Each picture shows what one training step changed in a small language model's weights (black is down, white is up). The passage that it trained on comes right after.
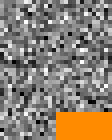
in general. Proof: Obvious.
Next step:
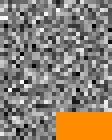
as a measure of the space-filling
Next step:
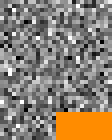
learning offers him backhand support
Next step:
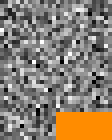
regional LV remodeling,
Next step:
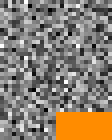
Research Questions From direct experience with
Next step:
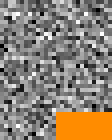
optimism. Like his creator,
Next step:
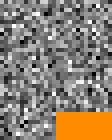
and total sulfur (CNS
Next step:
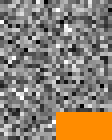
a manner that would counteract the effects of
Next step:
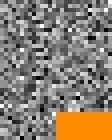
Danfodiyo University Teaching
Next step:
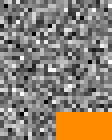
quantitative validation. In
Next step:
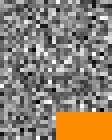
obtains 82% accuracy, 80%
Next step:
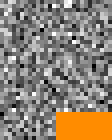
quantitative phase, two instruments
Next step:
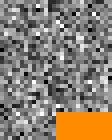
safer hypoglycemic
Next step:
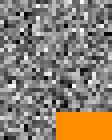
used operating system for tablets and
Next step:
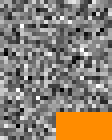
“safe” trajectory:
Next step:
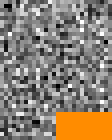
related to "learning from mistakes to
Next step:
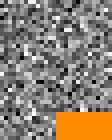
*sheer individual* as the natural
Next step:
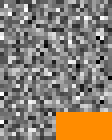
indicator to determine the laterality of
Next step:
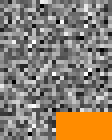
difficulties and obstacles; -
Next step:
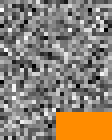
this web of wires”.
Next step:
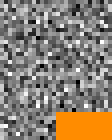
in the biological sciences begins in
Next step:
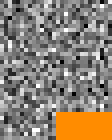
(department of Gaya). The
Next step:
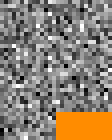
a dozen other procurers are
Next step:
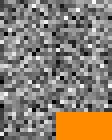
of intestinal parasites was
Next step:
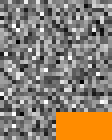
is to jump across the packet and
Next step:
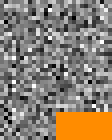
subjected to take values for the food which
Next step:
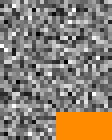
basic technique for lattice computing,
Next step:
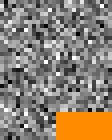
are developed by applying the same variables for each
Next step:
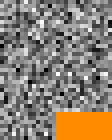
the different approaches to eradicate
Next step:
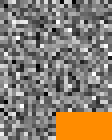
an argument of the main predicate.
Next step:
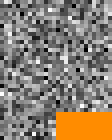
Counseling students of Semarang
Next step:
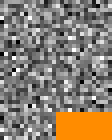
lower and upper box edges code
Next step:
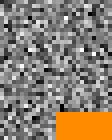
one undergoes a selection with the
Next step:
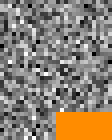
when a memory page or a
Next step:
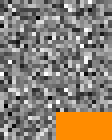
according the BSE and the SE
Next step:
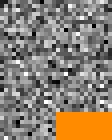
treat an animal with an appropriate
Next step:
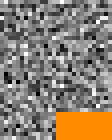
through agricultural assistance programs,
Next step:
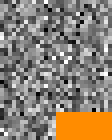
aims at the apparition of new
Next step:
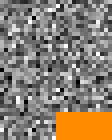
for a rapid diagnosis, potential
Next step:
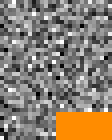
parts, also has significant territorial
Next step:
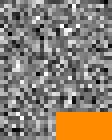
independent of the nature of the data to
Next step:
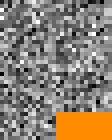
prospect of making it open and
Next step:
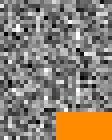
which is greater than 0.005 which
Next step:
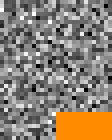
high schools in India. - Thomas
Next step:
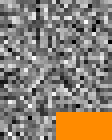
the exclusion, for the most part, of
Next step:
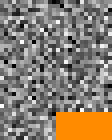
(Roberts *et al*,
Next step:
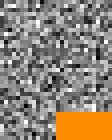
2024)³, food procurement
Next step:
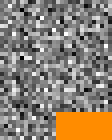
of the residuals in the regression
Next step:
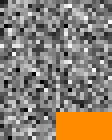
Union's Horizon 2020 research and
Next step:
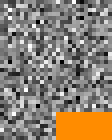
a mass-selective detector
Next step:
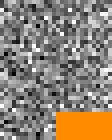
event PPMI staff and study
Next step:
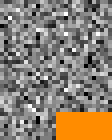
restorations play a pivotal
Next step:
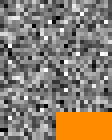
standing, gait, and functional
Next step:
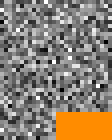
a scale from 1 to 5 (where:
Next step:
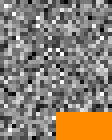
Homogeneity 5,0 4,9
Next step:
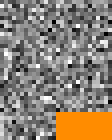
genera) was dominant and followed by
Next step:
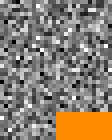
of self-regulation, expressed by
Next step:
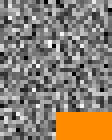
best, achieving a test accuracy of
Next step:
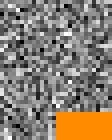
researcher's knowledge, it is considered one of the
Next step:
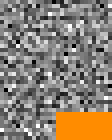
the introduction of ketamine into
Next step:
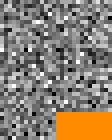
drives metaverse adoption in
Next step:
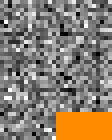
international FinTech firms
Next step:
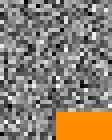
for the Bayer liquor sample-1
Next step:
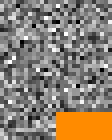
possible, and the details updated
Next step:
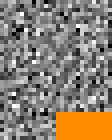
months of PARC). The second
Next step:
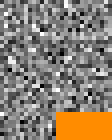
converting the thermal energy to
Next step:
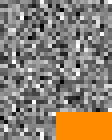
pocket expenditure on health is
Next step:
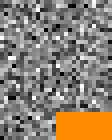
periods of the term of office.
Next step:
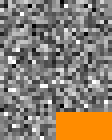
ions of the resins is considerably
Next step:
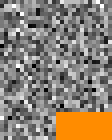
to derive the dependences of quality indicators
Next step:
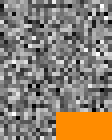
divided into product-oriented,
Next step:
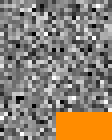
solid-state batteries. In
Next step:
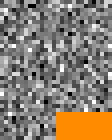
the Development of Renewable Energy
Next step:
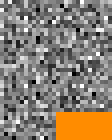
the properties of the data to show the variations
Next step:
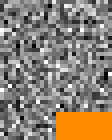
caused by the expansion of the
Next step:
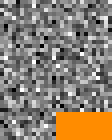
the exchange of opinions and
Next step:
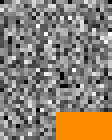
one's mood, such as the smile of
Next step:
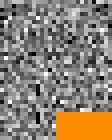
pine needles, stems,
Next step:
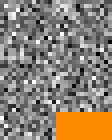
proudly cherished by Allah
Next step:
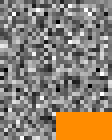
congruence modulo an odd
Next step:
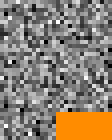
\dots$) coefficient in the n
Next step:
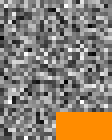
used, then the pedagogue is considered
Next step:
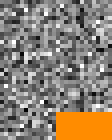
to fifty minutes. A
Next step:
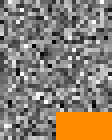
XPS results in Figure 2f and Figure
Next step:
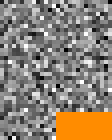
explanatory (the desire to explain
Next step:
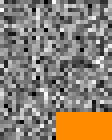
by Ufuk Esin from
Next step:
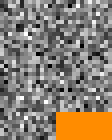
ASA physical status I or II
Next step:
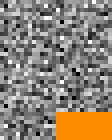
does not lead to a significant increase in the
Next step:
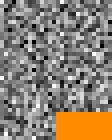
disks (Koopmann &
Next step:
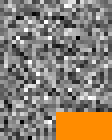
and then filtered. 20ml of
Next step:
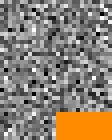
been approved but it had no specific provisions
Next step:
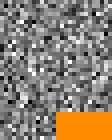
luxury car segment, which
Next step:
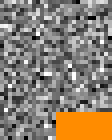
not reduce the activity and best results are obtained
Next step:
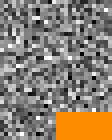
por realimentación de
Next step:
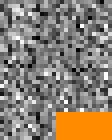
give the art its potency, an
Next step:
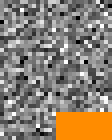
very diverse: software tools,
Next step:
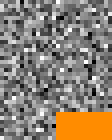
the nervous system, stress factors
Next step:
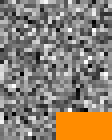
freedom the manipulator
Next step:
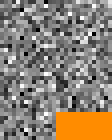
represents everything related to the presence
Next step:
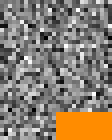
Codeine medicines are used to treat
